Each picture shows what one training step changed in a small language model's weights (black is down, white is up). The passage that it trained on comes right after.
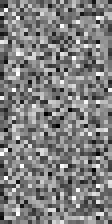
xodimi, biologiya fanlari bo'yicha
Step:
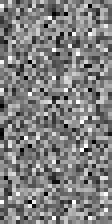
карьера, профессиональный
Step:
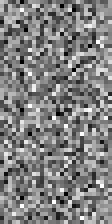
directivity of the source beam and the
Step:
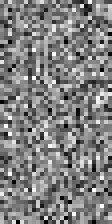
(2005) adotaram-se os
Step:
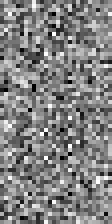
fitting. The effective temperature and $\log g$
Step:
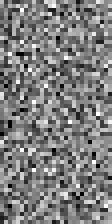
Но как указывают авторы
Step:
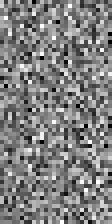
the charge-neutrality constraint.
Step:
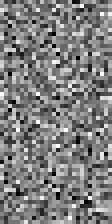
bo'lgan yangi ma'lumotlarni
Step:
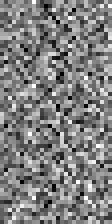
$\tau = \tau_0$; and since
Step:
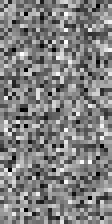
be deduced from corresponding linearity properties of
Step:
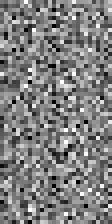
janubiy sharqiy osiyo
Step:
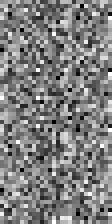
the analytic function in the strip
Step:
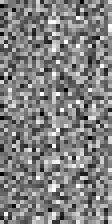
that there will be no significant effects on the couplings
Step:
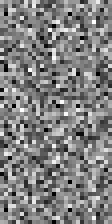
whereas cesium and rubidium require
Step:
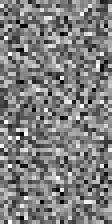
more relevant zero-temperature value of
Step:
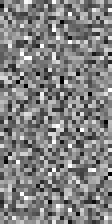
des déterminants affectifs qui
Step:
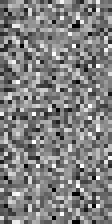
to $(+-)$ to fire when the
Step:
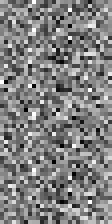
belong to the cluster and its stability and
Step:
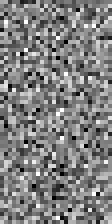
in numerical simulations [39]. Besides the
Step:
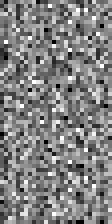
that in the future, the electroweak
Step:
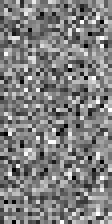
(called B-field) and a
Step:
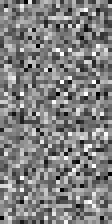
\address{Department of Physics, University of
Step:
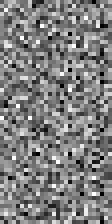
destruição causada pelo humano que
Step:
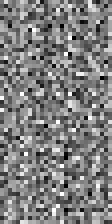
this new approach we have shown that the noble
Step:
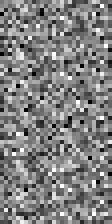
canaricoltura sportiva, una
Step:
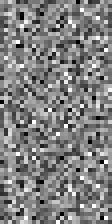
flattening of the line core (see
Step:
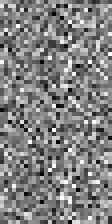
decohesion across the boundary plane, we
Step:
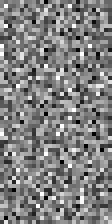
n'est moins sûr
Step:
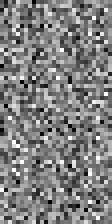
bom que tenha conhecimento sobre
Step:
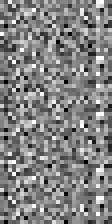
биржалар билан алоқалар
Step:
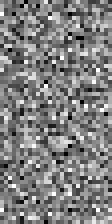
total dust and \htoo\ masses
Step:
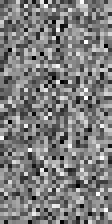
envers le comportement* » «
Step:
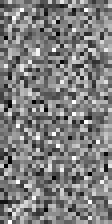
be affected by selection effects, since the
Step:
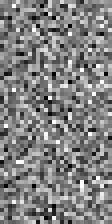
in some settings, can be interpreted as
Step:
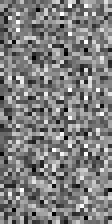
comportements dans le sens des politiques
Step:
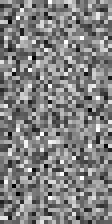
number of evaluations needed to reach a given
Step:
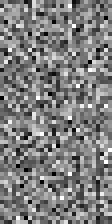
quadrupoles (red). Solid:
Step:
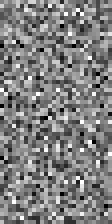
15 Edifício Brigadeiro
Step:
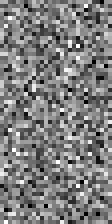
des TIC à la croissance
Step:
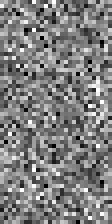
temperamento. Inmediatamente
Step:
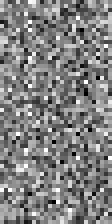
segmentation masks and their skeleta.
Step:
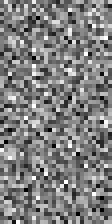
indicates discrete 1D or 2D convolution.
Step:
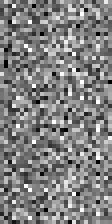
As we wish to employ approximation orders as
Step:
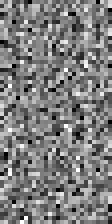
до раритетів. Олег
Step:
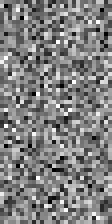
simulations at $z=0$. Despite
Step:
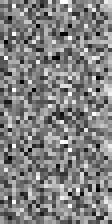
present as a high power demand with a flow direction
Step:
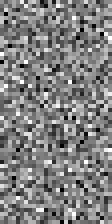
runs were taken in late 2019 at
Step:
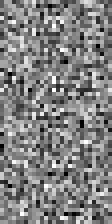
The flowchart of the process of search for
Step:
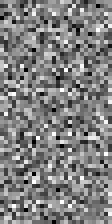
and equipartition values of the ambient magnetic
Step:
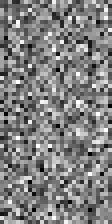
se cansa de tolerar,
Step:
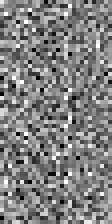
lying in the hyperplane is almost zero.
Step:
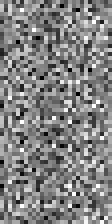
editing of the data, the
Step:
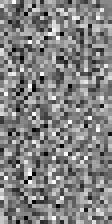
the above ansatz would lead to {\em
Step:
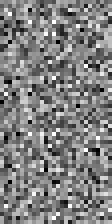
its origin, and thus, understand the deep
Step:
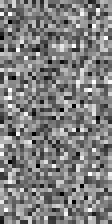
role of standard assumptions in determining the scaling relations
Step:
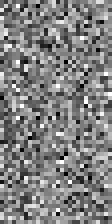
como ferramentas capazes de
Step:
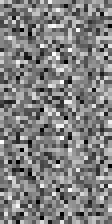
$Q=0$. $Q$ represents the
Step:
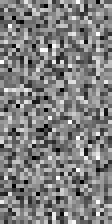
= 0$. The dashed curve is evaluated to obtain
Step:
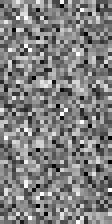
данных педагогического контроля
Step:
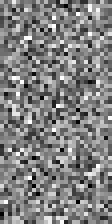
- *Proba de lateralitate
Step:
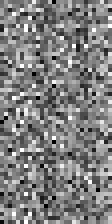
someone's presentation by two | |
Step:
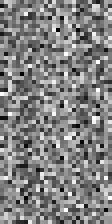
bo‘ldi. Muloqotda
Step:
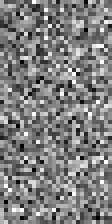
} \caption{ {\it Continued
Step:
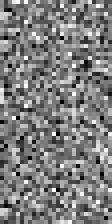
Yotma deyur barcha
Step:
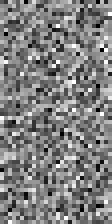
it only with its architecture/structure.
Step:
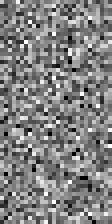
shu kunga qadar 1794
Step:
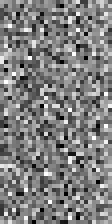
MitoTracker Green labelled
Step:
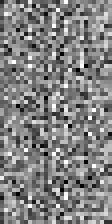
indicate that the pulses do not always follow
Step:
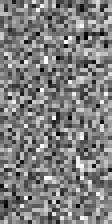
Group 3a:} We put initially
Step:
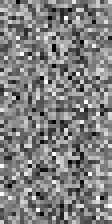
meio de um gravador digital portátil
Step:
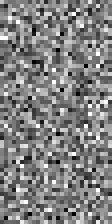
setor agropecuário tem
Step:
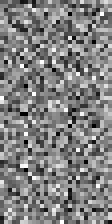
this behavior is due to the fact that the
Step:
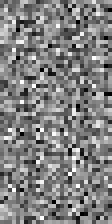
Schulen erweitert.
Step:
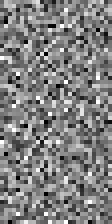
is given by \begin{eqnarray} &
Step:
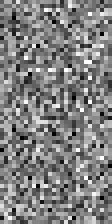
OR quality of life). Η
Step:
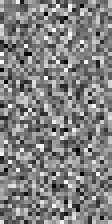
of our theory. In this limit we predict
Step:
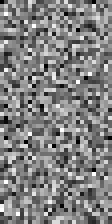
Kesish tezligi (X
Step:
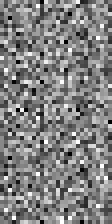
requerido por las necesidades de la
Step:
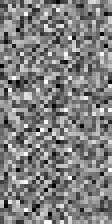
such a mass is a direct consequence of the
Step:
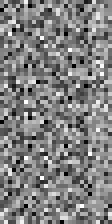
\end{equation} Using $\sum_j
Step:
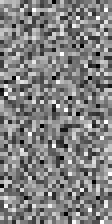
the canonical ensemble at low temperatures (see
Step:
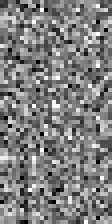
Fayziev J.N.
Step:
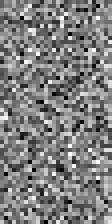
K Extreme) and wavelength selection system called
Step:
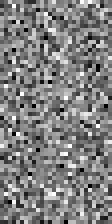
reconfiguration profonde des emplois
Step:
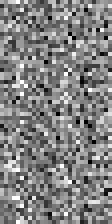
inson kapitalini shakllantirishning asosiy
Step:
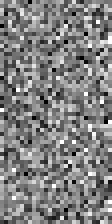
важной составляющей
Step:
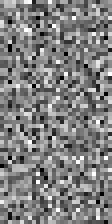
amalga oshiriladi. Tarbiya
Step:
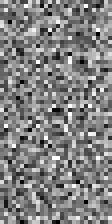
in a cluster'' must be precisely and
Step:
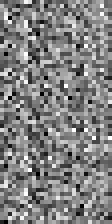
star formation, especially among embedded
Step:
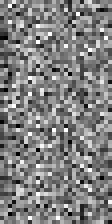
ifodalashdan hadiksirasalar,
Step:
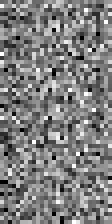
усложнялось и были
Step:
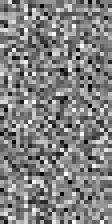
crossings are avoided (rather than
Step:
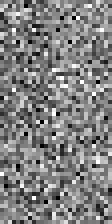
Porto Alegre entre as décadas de
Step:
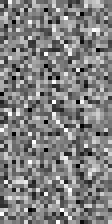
eigen eisen stelden aan de
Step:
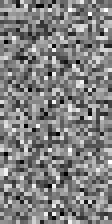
Measured RF signal measured from
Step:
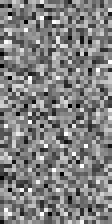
door een crawler kunnen
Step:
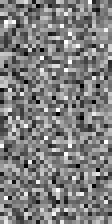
a finite-length vortex column in three
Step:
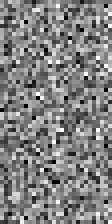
ao grupo controle, mas não foi
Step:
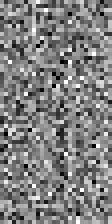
(see figures 1 and 2). In the
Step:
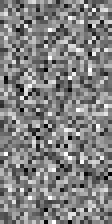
{\cal{L}}$ is defined as (for
